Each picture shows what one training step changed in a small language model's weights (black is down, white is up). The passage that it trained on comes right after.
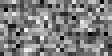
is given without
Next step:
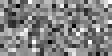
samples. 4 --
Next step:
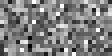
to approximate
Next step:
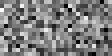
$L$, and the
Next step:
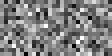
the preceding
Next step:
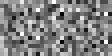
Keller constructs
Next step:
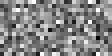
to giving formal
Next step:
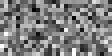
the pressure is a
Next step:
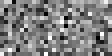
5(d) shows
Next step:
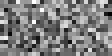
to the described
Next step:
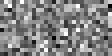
A}\ }\textbf
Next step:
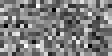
close, and the
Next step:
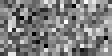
such that: $$X
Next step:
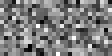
respect to $m$
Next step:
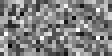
in photonic
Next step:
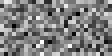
Murty and
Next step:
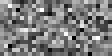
an NMTO
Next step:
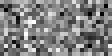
of a vector space of
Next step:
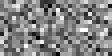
lower priority
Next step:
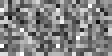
we shall also
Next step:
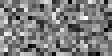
$P$ with
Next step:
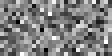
corresponds to a
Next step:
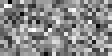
a concentration of
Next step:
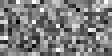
to the reference
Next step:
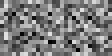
the second alternative
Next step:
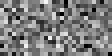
$S$ and the
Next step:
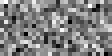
Then, for every
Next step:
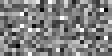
which report a
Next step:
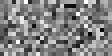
which is characterised
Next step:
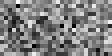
others, consider the
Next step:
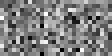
angular velocity
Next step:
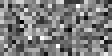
these given values into the
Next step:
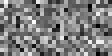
the effect of using
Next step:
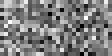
In Fig. 6.
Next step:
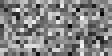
of centers and
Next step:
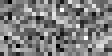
(a heavy
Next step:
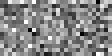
training data
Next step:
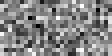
v=q$ and
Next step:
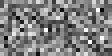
the high temperature
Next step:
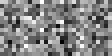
by pairs of
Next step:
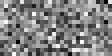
0. It follows from
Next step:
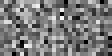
if it has the form
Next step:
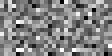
\mp \infty$
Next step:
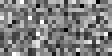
would not look
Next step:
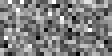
iterations with
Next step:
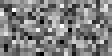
constant at short
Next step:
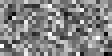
considerable large band
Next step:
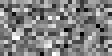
regularity in analysis
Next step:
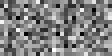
in systems that do not
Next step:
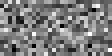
that General
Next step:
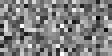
structures on
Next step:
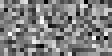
g. \ees
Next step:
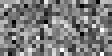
vector space identified with
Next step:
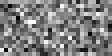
of $\eta$ only
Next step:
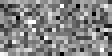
of $\lambda$, while
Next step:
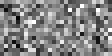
of a vector $\xi
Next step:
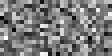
for the matrix model in
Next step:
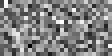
and a frequency
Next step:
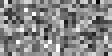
exiting a fixed
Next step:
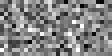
consistency was
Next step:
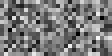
as shown in the
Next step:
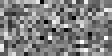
evaluated from
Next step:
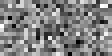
respondents who
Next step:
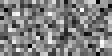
when only nodes on
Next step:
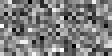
in the double
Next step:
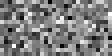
"one has to
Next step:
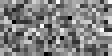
Now let $0
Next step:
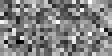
not constructive but it
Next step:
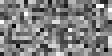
can be done in
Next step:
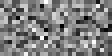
$B$ is the
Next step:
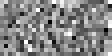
Wong's formula
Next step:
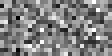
information of the
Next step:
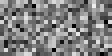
before. The
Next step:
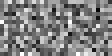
the viewing
